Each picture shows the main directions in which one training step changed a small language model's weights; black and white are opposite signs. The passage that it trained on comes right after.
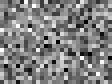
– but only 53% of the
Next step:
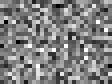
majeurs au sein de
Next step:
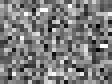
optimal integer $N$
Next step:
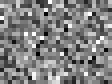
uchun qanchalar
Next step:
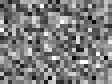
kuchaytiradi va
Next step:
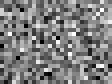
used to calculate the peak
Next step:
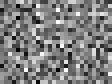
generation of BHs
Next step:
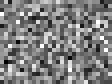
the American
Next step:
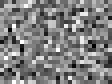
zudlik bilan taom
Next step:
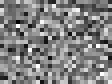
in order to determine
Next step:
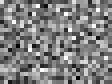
ta’lim tizimiga
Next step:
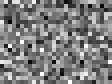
algısının olay
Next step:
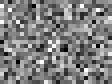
the Standard Theory of
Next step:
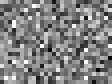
the very least a
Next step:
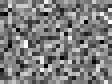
in cui l'evento
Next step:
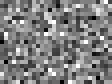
and, likewise, a
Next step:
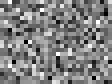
have an algebraic
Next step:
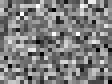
we observe that
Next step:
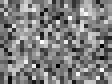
того, якщо ви
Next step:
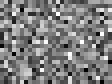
підтримки та
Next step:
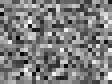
pockets. (c)
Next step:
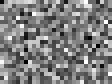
the workload. In our
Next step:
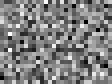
polar, $\theta$, angles
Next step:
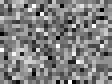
up and down in
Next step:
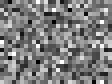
titolo o un
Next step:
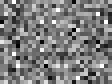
to quantify these effects
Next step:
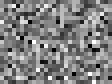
tells us how different the
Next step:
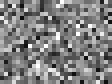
de recubrimiento de
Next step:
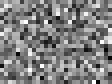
those of massive stars
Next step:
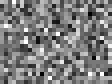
the probability increases
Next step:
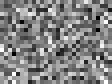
the GC08 sample,
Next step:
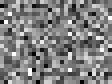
each combination, thus
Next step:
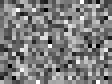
the left-hand side
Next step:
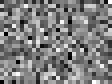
situação na qual
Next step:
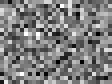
turistlar tashrif
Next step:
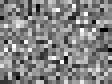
она чаще
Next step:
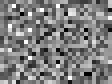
sintomas ansiosos
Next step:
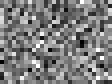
tashkil etishni
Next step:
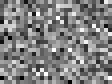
tarkibiy balans
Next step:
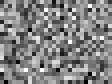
on the more transparent case of
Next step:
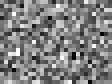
engagement and also
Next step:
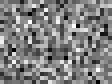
in the reservoir and the
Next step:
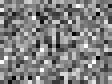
ajralib turuvchi
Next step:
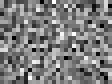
expression of the spectral density for
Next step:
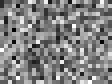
farqli quyidagi
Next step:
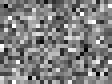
protocolo adequado
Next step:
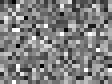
known to belong to the
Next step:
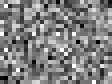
important source is represented
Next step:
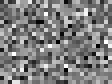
of the electrical conductivity
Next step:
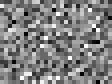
of the current design pave
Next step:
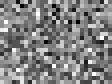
Various distances
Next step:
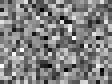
$f$. Within this
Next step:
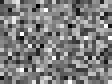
the time an electron wave
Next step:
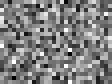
transport, preferau
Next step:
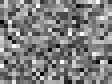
impurity solver. The
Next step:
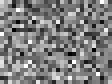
limitaremos a considerar la
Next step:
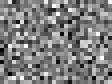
decididos á
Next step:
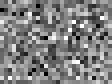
constraints on initial conditions
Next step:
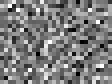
SNe 2014J correspond to
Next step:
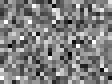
winding spiral.
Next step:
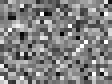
i\beta \right]$ and
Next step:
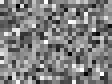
The broken power
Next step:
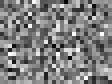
exploiting parallelism
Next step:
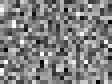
Interpretations of quantum
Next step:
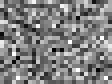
to locate the best
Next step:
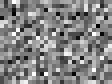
to Arms. –
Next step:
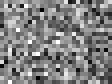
important to verify specific
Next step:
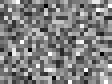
bias voltage),
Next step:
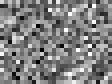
K. S., Putra
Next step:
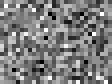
of them. The first
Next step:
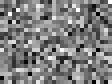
factor of $x$ in the
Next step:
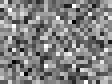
és ez magával
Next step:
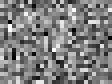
Carta Magna
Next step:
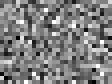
central and satellite
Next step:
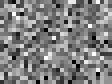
con el ID de la
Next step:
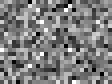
de datos. Se
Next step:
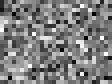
braided left
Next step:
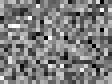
\end{equation} where we have
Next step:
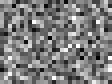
maksimal samara olish
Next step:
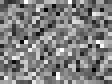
e da Saúde do
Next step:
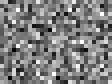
optimal operating window
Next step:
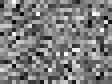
Meetodite roll on
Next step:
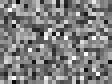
cumulants) for the
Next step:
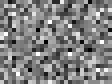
se encontraron con
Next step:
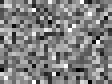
use of the strong-line
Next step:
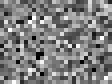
without entries. Any
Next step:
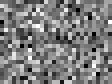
proxy for updraft
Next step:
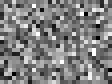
its mathematical proof will
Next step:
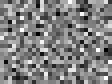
reconhecimento e
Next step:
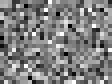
excitar o inhibir
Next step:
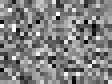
threshold accordingly
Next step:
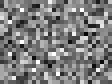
Kesh shahri
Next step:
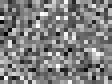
HfMnP are around
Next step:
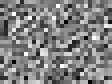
for the relative coordinate
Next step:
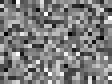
and time variance. We
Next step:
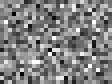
the late 17th
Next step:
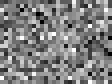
sharp Raman G
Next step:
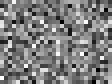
University named after
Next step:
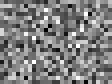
dinilai tidak
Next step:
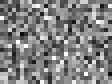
functions of $\chi$
